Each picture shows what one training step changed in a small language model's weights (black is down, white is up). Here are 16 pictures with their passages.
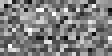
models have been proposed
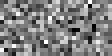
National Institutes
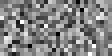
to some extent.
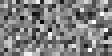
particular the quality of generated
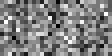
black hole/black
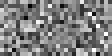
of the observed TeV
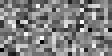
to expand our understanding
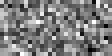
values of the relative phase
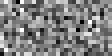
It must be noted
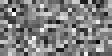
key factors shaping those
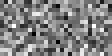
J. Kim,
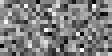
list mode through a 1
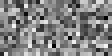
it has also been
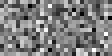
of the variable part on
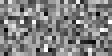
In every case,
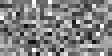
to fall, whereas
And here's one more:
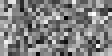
indicator. The results
